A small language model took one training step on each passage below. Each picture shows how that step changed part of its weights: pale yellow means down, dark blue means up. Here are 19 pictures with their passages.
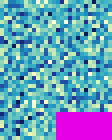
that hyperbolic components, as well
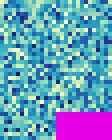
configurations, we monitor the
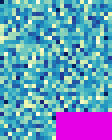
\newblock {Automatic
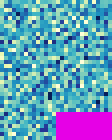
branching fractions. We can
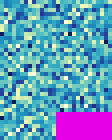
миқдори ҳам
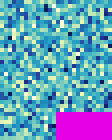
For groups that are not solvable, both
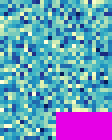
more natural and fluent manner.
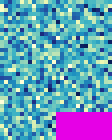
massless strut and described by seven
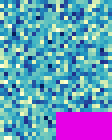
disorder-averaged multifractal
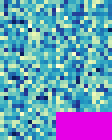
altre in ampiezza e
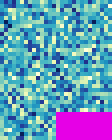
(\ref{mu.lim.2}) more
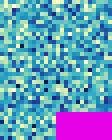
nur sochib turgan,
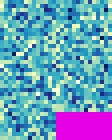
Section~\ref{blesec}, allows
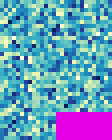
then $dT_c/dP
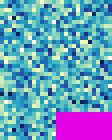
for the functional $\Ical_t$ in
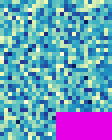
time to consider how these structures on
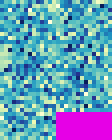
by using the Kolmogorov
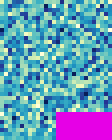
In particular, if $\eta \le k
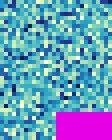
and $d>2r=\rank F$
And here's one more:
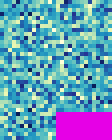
desired characteristics optimize it
